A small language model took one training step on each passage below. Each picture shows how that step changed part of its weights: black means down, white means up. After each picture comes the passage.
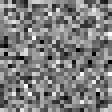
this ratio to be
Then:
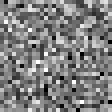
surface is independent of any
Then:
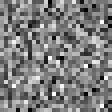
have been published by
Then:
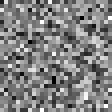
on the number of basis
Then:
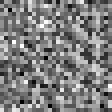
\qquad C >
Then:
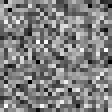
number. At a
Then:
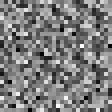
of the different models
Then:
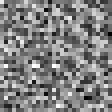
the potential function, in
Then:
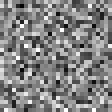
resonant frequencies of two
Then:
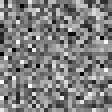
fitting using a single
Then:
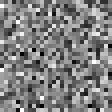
If an organic
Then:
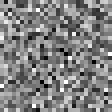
system to an input which
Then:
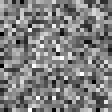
The primary dynamical variables are
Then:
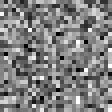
that a modern experimental
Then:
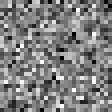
MeV, then at
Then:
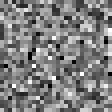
of the perturbed system
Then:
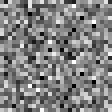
by a controlled change
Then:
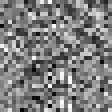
a given color can
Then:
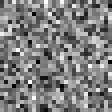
if there is no
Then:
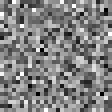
Murray &
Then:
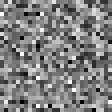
provided by ONR
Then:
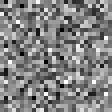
tissue region:
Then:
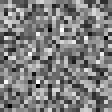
the final observational
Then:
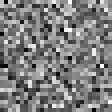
metal atom with valence
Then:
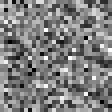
$\Theta \equiv
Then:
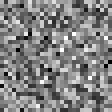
level shift in graphene
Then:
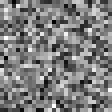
density, to let them
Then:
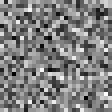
start and end of
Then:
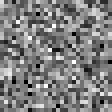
In these simulations, we
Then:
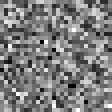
the total number of
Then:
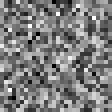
is rejected
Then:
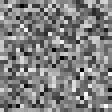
effective 4-fermion
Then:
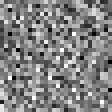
POP, we
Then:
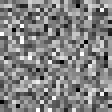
precision so there is
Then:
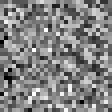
the system is described by
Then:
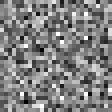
be much smaller than the
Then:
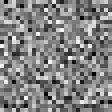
optical fields that couple
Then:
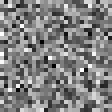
orbits with close
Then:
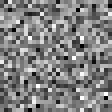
node should not exceed
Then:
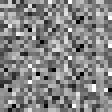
over $W_{\rm
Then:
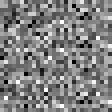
state. Without post
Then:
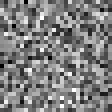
others), while
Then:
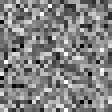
refined over time.
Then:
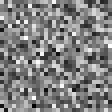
3 at three different energy
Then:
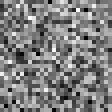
grid, with
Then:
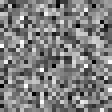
kind would be
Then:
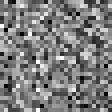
pulse loses a
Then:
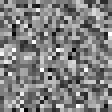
known as quantum Hall
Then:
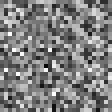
the theoretical and observed
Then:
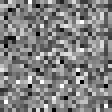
changes. We note that
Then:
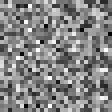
different Planck spectra
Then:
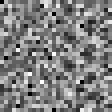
As the weights
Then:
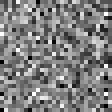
If our interpretation is
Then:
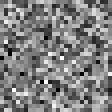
the structure of the
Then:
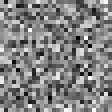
motions into fast
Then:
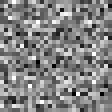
fractions at the
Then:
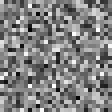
At this point we can
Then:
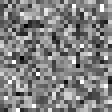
of $r$ must
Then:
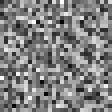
the incident
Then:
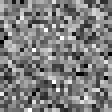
The system is described by
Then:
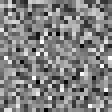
this way an expression for
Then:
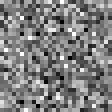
dark photon (fit)
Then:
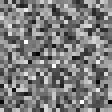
of the smallness of
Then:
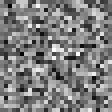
initial galaxy mass, a
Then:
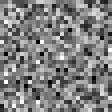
the AFM case.
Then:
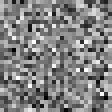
The present analysis yields
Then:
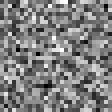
the dense wind region
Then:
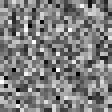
thousands to
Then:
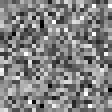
deformations are
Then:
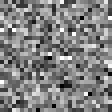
of water use is for
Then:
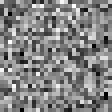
encodings, the
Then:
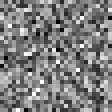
of their weights is
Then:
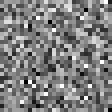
{\it New
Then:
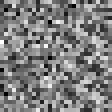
related to the velocity
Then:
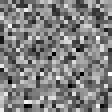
of GM can represent
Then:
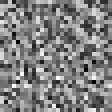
such as fast spin
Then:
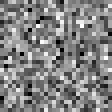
scale the ejecta
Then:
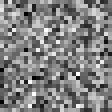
are defined as transient
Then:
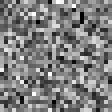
the MNS matrix
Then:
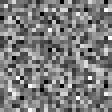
noisy due to
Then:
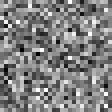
period. In a few
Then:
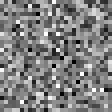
Institute of Electron
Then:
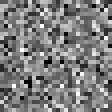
algorithm. To investigate this
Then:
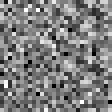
deviation of the period of
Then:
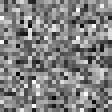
analytical results or physical
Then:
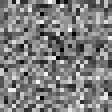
rays: galaxies ---
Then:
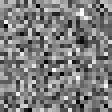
experimental data. At low
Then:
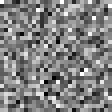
entirely real energy
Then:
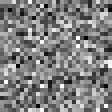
parameterizations. I
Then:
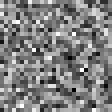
using a neural network
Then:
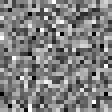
lower blocks are no
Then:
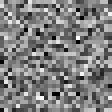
light results from this
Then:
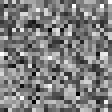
and $m$ represent
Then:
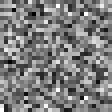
the other one on the
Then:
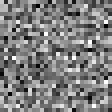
regularization was
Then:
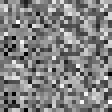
Phys. Rev.
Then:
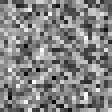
be reconstructed from the
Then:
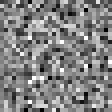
be well within reach of
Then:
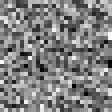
a critical value for
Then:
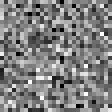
dataset is used as a
